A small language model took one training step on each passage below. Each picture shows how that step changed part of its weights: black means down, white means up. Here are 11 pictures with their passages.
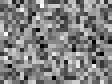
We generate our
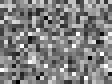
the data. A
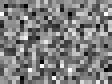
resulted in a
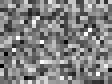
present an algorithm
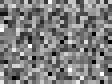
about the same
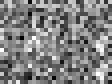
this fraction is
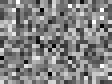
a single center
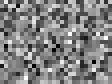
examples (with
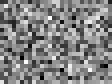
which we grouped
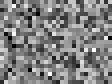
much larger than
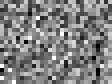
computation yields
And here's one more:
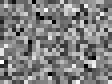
FP but
